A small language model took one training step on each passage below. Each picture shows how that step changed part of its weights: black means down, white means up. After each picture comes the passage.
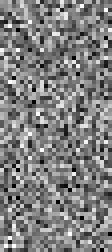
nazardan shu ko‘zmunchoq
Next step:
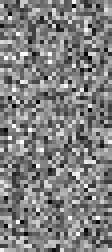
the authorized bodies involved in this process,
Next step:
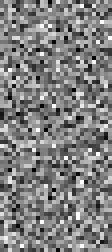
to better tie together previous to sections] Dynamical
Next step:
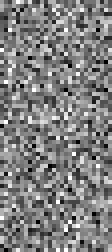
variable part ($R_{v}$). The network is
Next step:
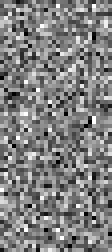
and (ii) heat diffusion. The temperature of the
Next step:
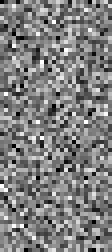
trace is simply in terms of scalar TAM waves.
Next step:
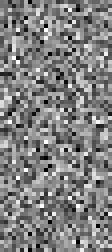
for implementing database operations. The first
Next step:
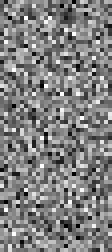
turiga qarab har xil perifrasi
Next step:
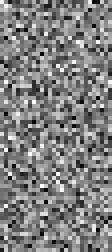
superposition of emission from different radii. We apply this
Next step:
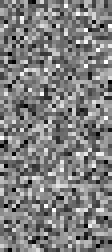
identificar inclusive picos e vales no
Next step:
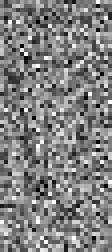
ta'lim sifatini oshirish pedogoglar
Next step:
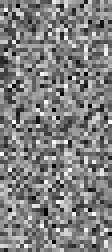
in this process. \textit{Conclusions} -- Our
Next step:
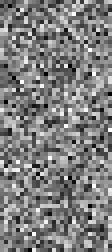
a real physical quantity but an arbitrary value. In
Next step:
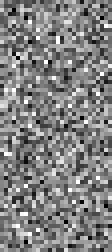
o'simlik metabolizmining asosiy
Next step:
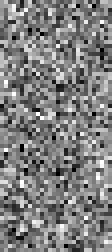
величини яких нормуються
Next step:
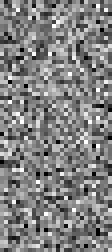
assume that the field is monochromatic,
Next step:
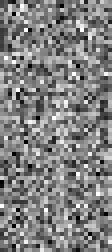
культура специалиста - это не просто знание
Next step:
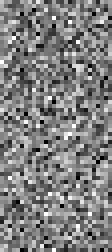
l'élaboration dans des territoires de
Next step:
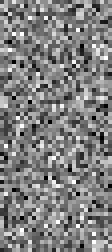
grateful to Klaus M\o lmer
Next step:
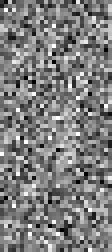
viscous and Joule dissipation
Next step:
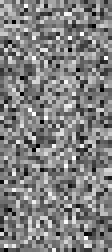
e sustentabilidade socioambiental.
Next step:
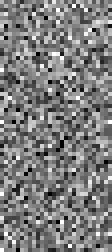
modernización tecnológica en algunas
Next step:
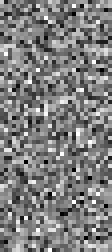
marginalize out certain parameters, for instance
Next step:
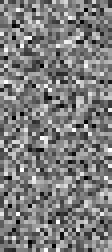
algemene nut is gediend 'met
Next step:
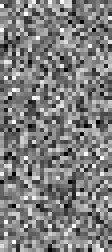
koksoidlar faunasining
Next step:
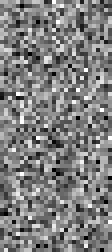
сколько, несколько в отличие от
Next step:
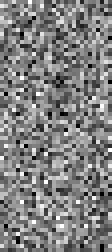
изложения учебного материала
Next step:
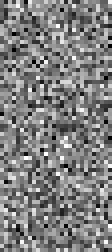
tizimini yaratish. Bu borada kichik
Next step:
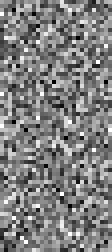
program for 0917+624 over the course of
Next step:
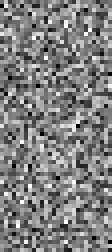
ne m'en suis pas servi Non,
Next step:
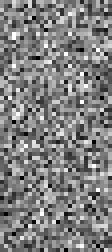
noise, whereas transient drops in intensity correspond to
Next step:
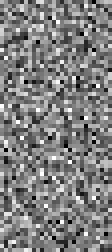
Simulation snapshot at $t =
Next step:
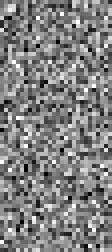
\cite{kitaev:03}, and a
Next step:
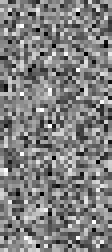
vermogensmarkt'. Dit
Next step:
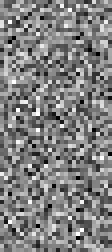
PCR obtenus ont été
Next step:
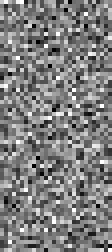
two alternative descriptions are possible: either to obtain the dependence
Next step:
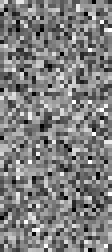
a smooth crossover and no signatures of a
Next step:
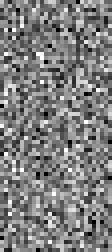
of a quantum state with respect to other parameters is the
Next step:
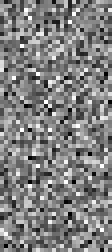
Mice in Athens', *Transactions
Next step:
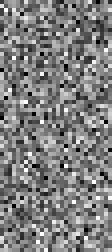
eclipse of the X-ray pulsar
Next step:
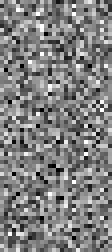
of two dimensional effects is essential for describing realistic interaction
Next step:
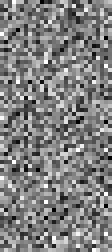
adabiyoti vakillari haqidagi tadqiqotlarini
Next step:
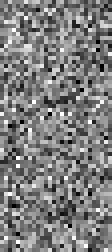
garantias defensivas, mas a
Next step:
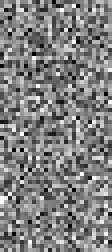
Open Challenges. *IEEE Access*.
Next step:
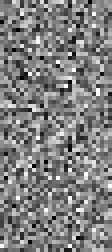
GB system memory and an NVIDIA
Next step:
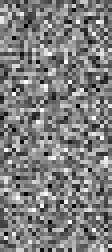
electrostatics. \subsection*{Machine learning
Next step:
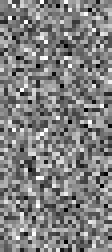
mahsulotlar aynan asl tovar
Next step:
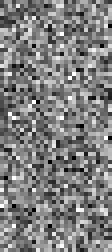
- ***Установки фотозлектрические
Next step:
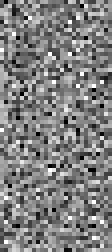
though we use two \acp{AN},
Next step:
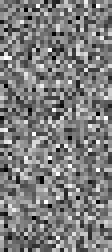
estimate the transverse scale $Q^2$ as follows
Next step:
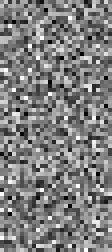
show some regularity that allows to distinguish, as
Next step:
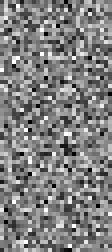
of optimal paths in multibody environments.
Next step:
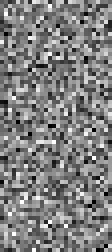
the maximum speed reached by the perturbation. After
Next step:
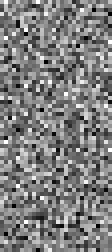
of wormholes are associated with matter fields that
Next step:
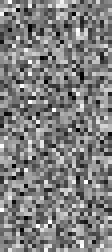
форм и методов развития творческих способностей студентов
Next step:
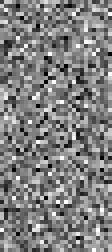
Garguet-Duport et al.
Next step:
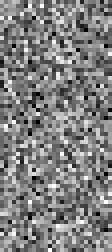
максимальну пропуску
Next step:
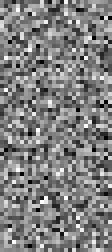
Fortschritte zu berichten: Nach
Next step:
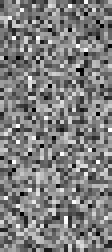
5G texnologiyalari: Raqamli tarmoqlar
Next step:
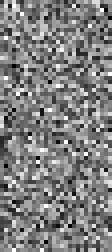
are various mobility rules used in the
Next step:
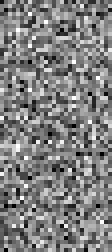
precisa oferecer condições para isso.
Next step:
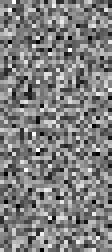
The existence of them suggests strongly that they form a chiral
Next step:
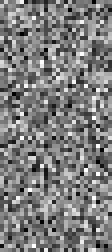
naturally take the form of travelling waves and
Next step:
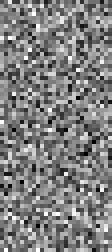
Mg²⁺ через кишкову
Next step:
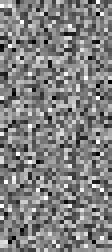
$cz$ in the available sources: the $cz$
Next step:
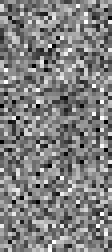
yoshli shaxsni bola deb atash
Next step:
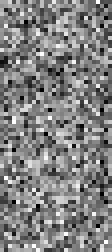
и особых подходов к эксплуатации
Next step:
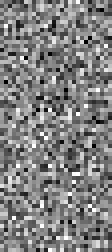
which is part of social sciences), Social Sciences,
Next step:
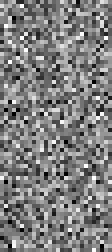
hizmetleri sunmak ve benzeri
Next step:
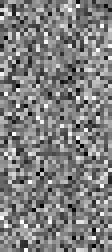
{ 14 printf("\nO numero
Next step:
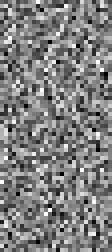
until the projectile impacts with the
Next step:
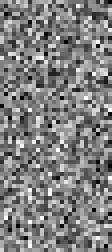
se llega a seguir la metodología
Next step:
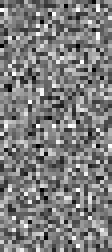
will certainly involve consideration of continuation errors and
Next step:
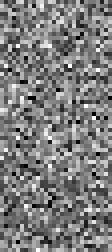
it holds that \begin{align*}
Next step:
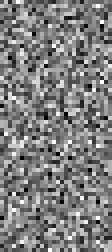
not observe any significant dependence of this fraction with the
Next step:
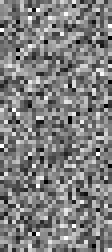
umuman e'tibor berilmaydigan
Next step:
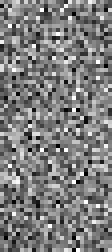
jeder Typ, der nicht abgebildet
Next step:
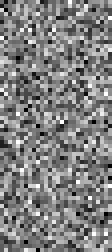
45. Baconnier, P. et
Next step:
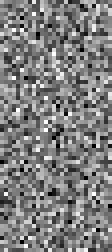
operator is being induced from is also presented. The mass terms
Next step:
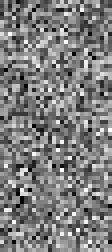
condições para os povos indígenas não
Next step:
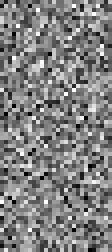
remarkable epitaxial relationship between
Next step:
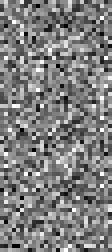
yosh mamlakat mustaqiligini
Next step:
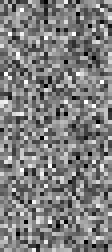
signal-to-noise, but also exquisite
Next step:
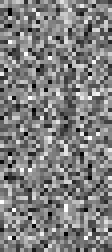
mesures préventives. Nos
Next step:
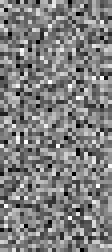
CD V Min Max M±m CD V
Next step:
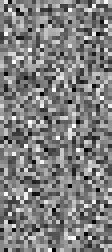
equivalent to solving the semi classical equations for a thermal
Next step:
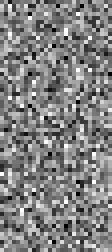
exact TFCE formulation with cluster retrieval
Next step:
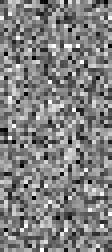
the curvature of AdS must become
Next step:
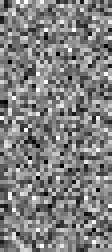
the design of a new read out chip, which will
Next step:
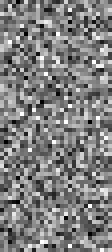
increases. The consequence is that the cross correlation is a
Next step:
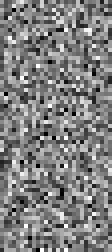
velocity of the shock front created by the
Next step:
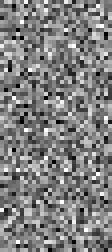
Fig.~\ref{three-point}. We have to
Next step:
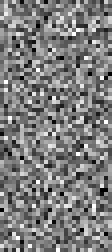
cadre juridique solide qui oriente les
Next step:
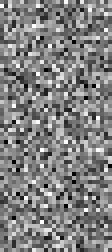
Previous studies have demonstrated that the power requirements of
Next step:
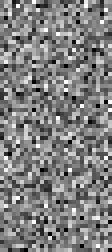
with & RNAInter & 19 & 9 &
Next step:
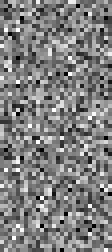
Zona yang diperuntukkan bagi
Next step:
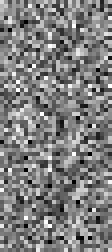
підприємства. Аналіз ефективності
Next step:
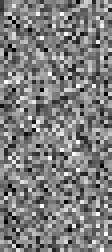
og‘zaki nasrda epik
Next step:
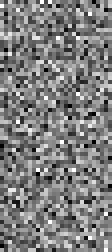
Perancangan Desain 1. Proses
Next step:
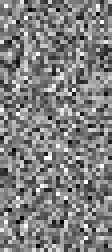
precision. We stabilize the computation of
